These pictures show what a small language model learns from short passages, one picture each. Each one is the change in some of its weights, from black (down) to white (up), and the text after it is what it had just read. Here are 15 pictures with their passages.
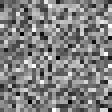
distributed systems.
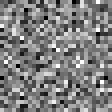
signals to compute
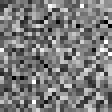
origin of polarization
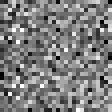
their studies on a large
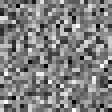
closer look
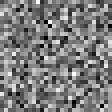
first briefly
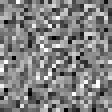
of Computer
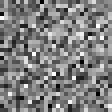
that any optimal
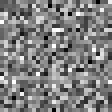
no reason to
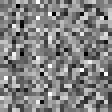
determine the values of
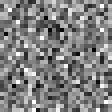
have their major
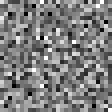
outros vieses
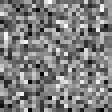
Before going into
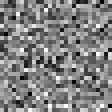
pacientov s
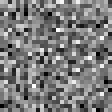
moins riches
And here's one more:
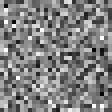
ва миллий
